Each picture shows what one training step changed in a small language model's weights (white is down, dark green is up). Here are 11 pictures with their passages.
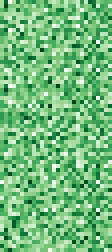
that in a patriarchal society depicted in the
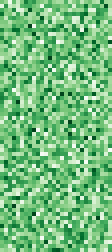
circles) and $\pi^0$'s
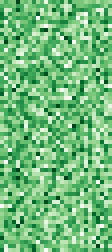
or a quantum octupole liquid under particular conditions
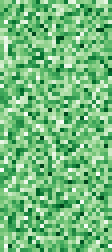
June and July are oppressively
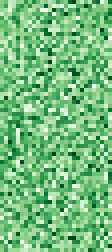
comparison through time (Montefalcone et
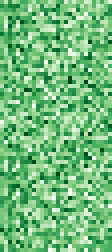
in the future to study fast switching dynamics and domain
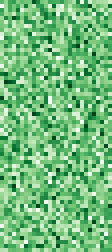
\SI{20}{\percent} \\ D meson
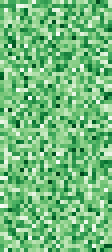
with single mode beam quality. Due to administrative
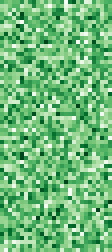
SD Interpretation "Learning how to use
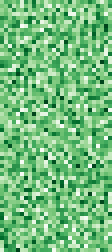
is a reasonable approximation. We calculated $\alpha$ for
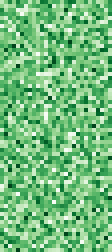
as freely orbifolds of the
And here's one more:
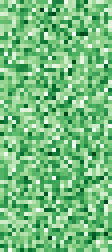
This research received no external funding. Data Availability
